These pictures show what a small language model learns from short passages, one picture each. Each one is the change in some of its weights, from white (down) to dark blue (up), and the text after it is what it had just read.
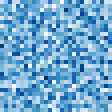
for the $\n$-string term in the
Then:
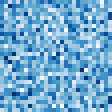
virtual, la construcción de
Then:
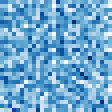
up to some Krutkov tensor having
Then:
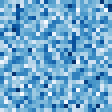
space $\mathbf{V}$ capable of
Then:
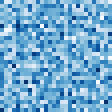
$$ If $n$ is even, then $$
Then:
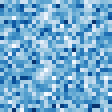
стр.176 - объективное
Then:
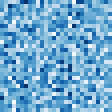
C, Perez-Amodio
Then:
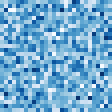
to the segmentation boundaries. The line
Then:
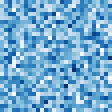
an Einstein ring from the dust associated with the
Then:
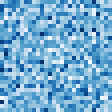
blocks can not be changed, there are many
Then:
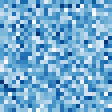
1950 nas cidades de São Paulo,
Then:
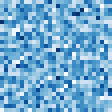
a lower bound for the deviation from perfect
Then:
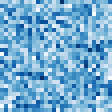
rolls? In that case, we can
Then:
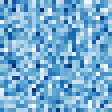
main components are access to business development
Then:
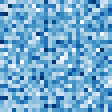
matrix $S_0$, there exists sufficiently large
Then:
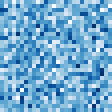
accompanying incident edges to form
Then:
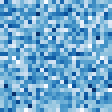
foi publicado em 1908 pelo Dr.
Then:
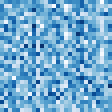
i/\chK},\qquad \chh =
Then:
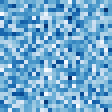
tocantinense, nota-se
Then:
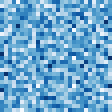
commutative associative algebra $(A,
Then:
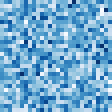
influence on the ultimate absorption/conversion
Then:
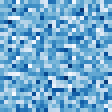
for a RRH to associate a packet
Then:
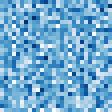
show that the shower-by-shower
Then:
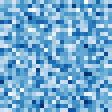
exact solution for $n=10$ in
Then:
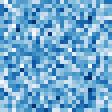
higher-order fluctuation terms in Eqs.
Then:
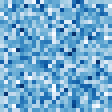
% \subsection{Some technical results}
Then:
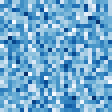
three steps: QPE to compute the eigenvalues of
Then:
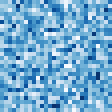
the determination of $C$, we suggest
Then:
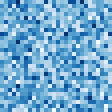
in phase shift due to different frequencies is
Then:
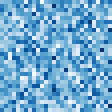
Untuk menunjang agar
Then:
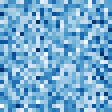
та карстові процеси,
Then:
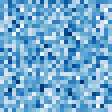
access to egonets observed between different
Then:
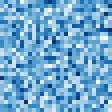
randomly from some population of covariate
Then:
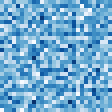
Banach space. Let $S$ be
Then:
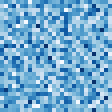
phenolic antioxidants during water
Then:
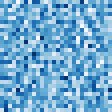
$\bmu$-dependent), and $F$
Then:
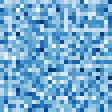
for example. If we fix $a$,
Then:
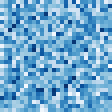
in terms of the amplitude and the slope of
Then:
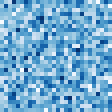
with intensity $1/N$, the dynamics can
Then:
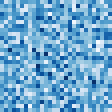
informatika, muhandislik)
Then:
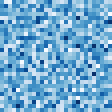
this result from the result (observe derivative
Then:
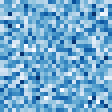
on the inclination and absorption corrections.
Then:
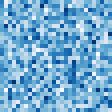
Thus i > k. Again each of
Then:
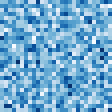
$\Pi$ problem, the sampling distribution
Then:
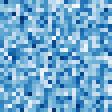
moddalar uchun NaNO_2
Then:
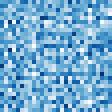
гражданское общество –
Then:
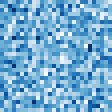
limiting downward displacement, thus introducing
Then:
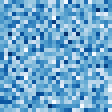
ello es fundamental entender que estos
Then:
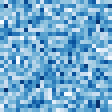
of $G$, $X$ can be written
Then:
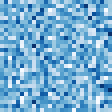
ways through requirements related measures. These
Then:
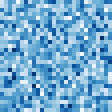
such as the anomalous Hall effect
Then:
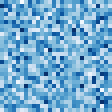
is bosonic. We note that the dependence of
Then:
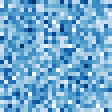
7 millions de décès par an
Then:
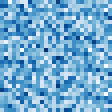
3 semaines. 2.2. Les
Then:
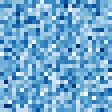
$\Gamma_i$ of each eigenstate
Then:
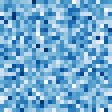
as ensembles of Hermitean
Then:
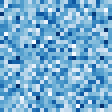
clinical manifestations. These results expand
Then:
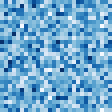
Robert E. Ulanowicz,
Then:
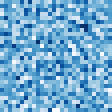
flácidas agrupadas que
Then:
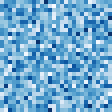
para evaluar las conductas de los
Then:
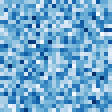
the rate feedback laws at
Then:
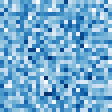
unconstrained HFB minimum, the
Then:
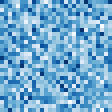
al., 2022) Santo Tomás de
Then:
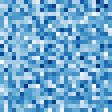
boshladi. Bu yil davomida u
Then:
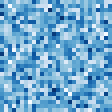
також рибіячий
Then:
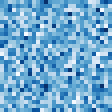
(1), welche die nach
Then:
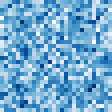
conjugate pair, where \begin{equation}
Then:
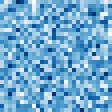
sets. \medskip Finally, we show an interesting
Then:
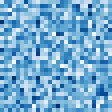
is also indicated. Estimated to be at
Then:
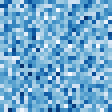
code of the library, for software
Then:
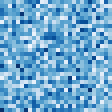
шаҳар, Қори
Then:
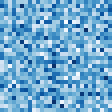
misma intención, es el gato
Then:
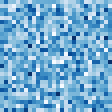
lattice, so that we may transform this problem to
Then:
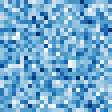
colloidal particle $\omega$ is
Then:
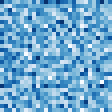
ganze Satz ist von einer
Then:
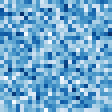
bajargan. Reklama
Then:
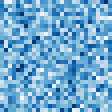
of the current-induced perpendicular
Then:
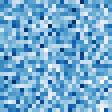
Ito et al. observed do not fit
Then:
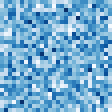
modelled arrivals for 1400 gravity
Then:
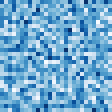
the reciprocal lattice along the
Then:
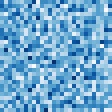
meerdere internationale
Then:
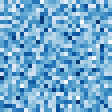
over $Q_0^H$. To see
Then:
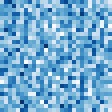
(hyperons, baryonic resonances,
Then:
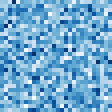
similar manner. Then the second fundamental form
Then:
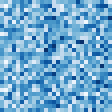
دقیق رخ
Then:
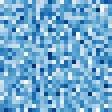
figure out a patch where this pixel
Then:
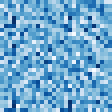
katta iqtisodiy samara berishini,
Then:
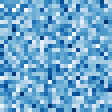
buyruqlarni bajarish bilan
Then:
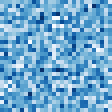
for $T_0$ any fiber of
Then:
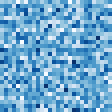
for a single parameter. By carrying out
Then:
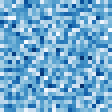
the support of A is no less than its corresponding
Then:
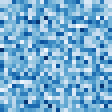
is obtained in linear response approximation and leads to explicit
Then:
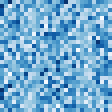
это бессознательной
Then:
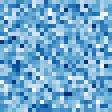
of LLM geometries. Second, it might
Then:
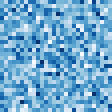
reason. In Emil Post's
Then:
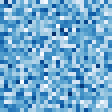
marché de l'emploi.
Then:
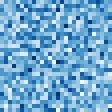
and Gaurav Goswami for
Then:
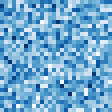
immediately from results of Dow, Gubbi
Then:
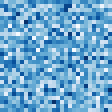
nuomone, vertės
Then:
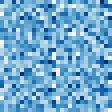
karşı çıkmış ve
